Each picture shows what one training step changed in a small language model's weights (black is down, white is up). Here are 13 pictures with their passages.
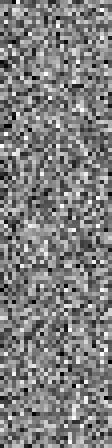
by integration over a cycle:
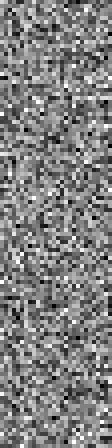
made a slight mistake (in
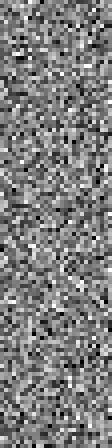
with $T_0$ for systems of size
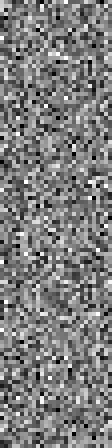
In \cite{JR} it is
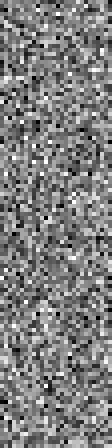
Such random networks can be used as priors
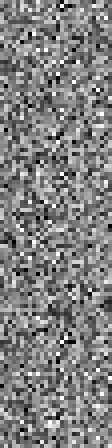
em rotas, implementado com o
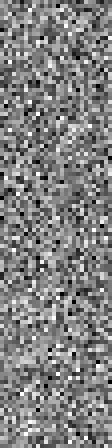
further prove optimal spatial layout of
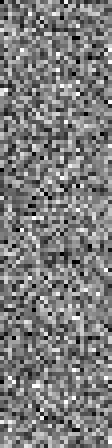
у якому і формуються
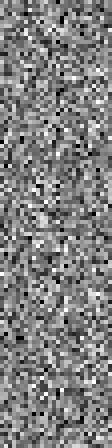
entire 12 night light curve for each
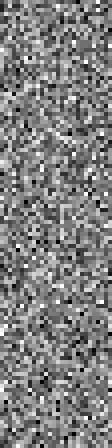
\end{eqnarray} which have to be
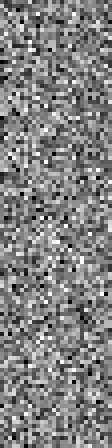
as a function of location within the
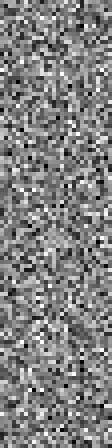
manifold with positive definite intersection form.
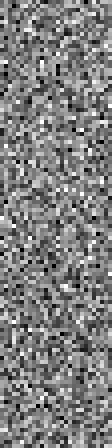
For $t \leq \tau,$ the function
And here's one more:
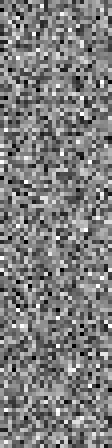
graphene is usually used by
